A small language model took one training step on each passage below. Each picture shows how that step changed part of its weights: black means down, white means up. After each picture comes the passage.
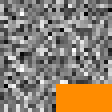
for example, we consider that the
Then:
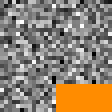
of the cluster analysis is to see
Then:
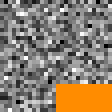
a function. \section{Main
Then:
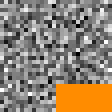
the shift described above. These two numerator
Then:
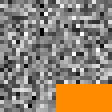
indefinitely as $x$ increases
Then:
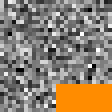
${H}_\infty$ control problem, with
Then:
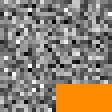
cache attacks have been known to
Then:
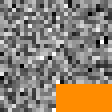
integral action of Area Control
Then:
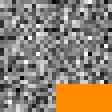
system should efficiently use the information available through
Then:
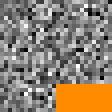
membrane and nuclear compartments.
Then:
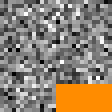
when $A= -\Delta $ and
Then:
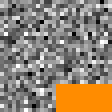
with the services. Extant literature does not
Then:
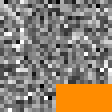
of the simple $\CR_X$-module
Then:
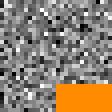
we assume that the separable metric space~$\mathfrak
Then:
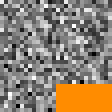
to be noticeable at higher angles,
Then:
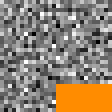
whole suite contain six different model variations with
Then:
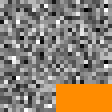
we obtained the distribution feature [6] as
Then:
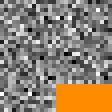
MSM hysteresis behavior is
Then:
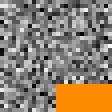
factor (DCF) defined in
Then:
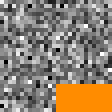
when the liquidity is low
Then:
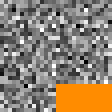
algebraic rank of the channel, but the number
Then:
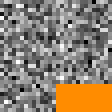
shown in Fig.3(c,
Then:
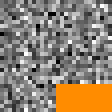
it goes from $t_0$ to
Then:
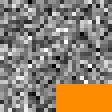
$\pm1$ and for the
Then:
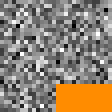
room for optimal operation and protection.
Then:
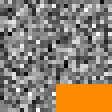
and assessed on the basis of measurement.
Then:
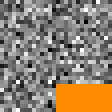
that $\phi h= f, \phi
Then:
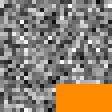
that $f(\zhat)$ is
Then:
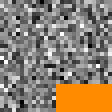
the stellar-mass black hole population against a
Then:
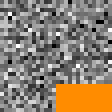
PS, which is crucial in adaptive
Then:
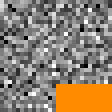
finite number of iterations, we will obtain a
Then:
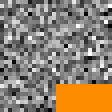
2³ factorial design was employed.
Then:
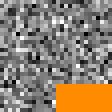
leading to different effective masses for the longitudinal and
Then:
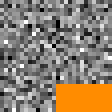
systematic effect on atmospheric neutrino flux predictions
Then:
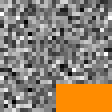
equilibrium point for the whole range of parameters
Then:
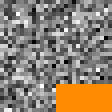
for the mind and body, balanced
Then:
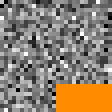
the compounds tested for antibacterial
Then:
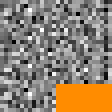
designed, operated, and characterized. We
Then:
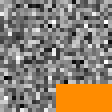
various genomic regions of durum
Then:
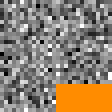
the energy difference is considered small ($\sim
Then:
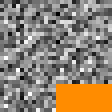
fruitful discussions. A.
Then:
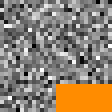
curvature, the fixed point of Ricci
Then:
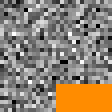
definition of $\Gamma$, we have that for
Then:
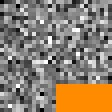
vectors $\vert t \rangle$, where
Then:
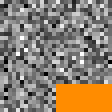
this work is the first to explore temporal and
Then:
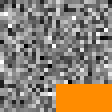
second, the weight $\om_G$.
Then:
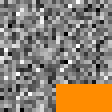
After some lengthy but straightforward calculations, the
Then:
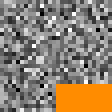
the image quality greatly [2],
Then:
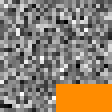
interval typical of superconducting quantum systems. As
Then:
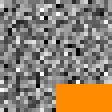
complex expository sentences in
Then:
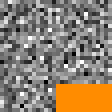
``algebraic solvability'' (as introduced
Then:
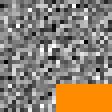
is of particular interest as it provides enough time
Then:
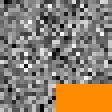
associated to the Zakharov system
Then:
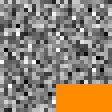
structured way of collecting and analyzing
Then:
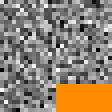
to be proportional to the double triangle integral
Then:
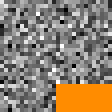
cycle of carbon in the ISM.
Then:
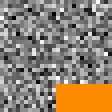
CE aims to minimize the use of
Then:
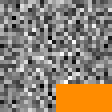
only use the block-inverse derived for
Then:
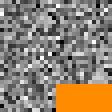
$L$ is an $\left(
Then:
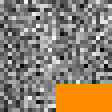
facilitate their data usage, data
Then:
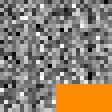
of the transport performance described from different
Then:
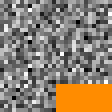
allowing for controlled crack growth in service rather
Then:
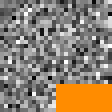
$\partial \Delta$ by removing an
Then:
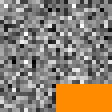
for 21 h of SRE process over
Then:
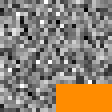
specifically for C2 link degradation and
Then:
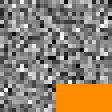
rapidly spinning (PNS period $\sim
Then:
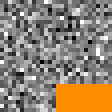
where both $i$ and $j$
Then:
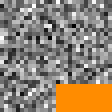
now proceed to prove sufficiency. First,
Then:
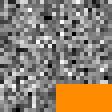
en 2015 que nous avons
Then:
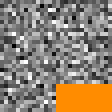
lost by ONE, say \[
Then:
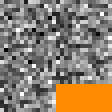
the number of lattice points of $Q$
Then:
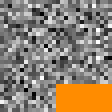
document complements existing project documentation
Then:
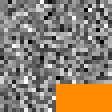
mT is sufficient to bias the magnetic
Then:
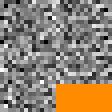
quality, their general experience, and speech
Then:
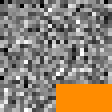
let $\B$ be the trigonal curve
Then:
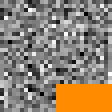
is the renormalized limit measure defined as
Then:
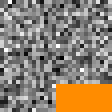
It is possible though, that a
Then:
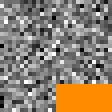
partially solved by the VS-DT
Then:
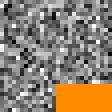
major hazard and must therefore be considered
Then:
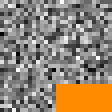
durability are desired. The
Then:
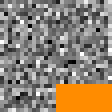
Collaboration: R.~Agnese
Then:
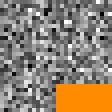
underwent appendectomy within 1
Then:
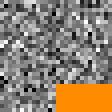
DOI Digital object identifier
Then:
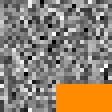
optical microscopy confirmed the hollow
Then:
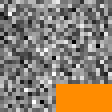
the next step, we solve Equations
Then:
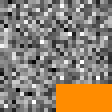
\item There are three scalar partners of the
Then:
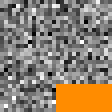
azimuthal angle $\phi$
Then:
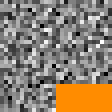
\rightarrow ZZ \rightarrow 4
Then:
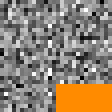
populations. At various stages of this
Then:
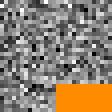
of our experience for a spin-$1$
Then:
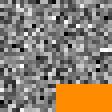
a system of electrons in a lattice described by
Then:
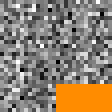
calculations [9,10]. Recent
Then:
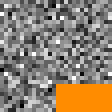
extraordinary connection between quantum mechanics and
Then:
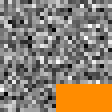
and hypertension). It was found that
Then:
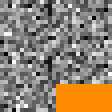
importance in our project, as demonstrated in our
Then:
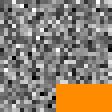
Raman microscopy,
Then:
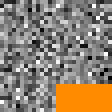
p-value is found to be
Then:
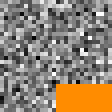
epimorphisms in $\mathbb{E}$ with
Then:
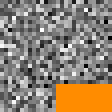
where SC and SDW coexist
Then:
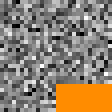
provide informed data as a basis for language
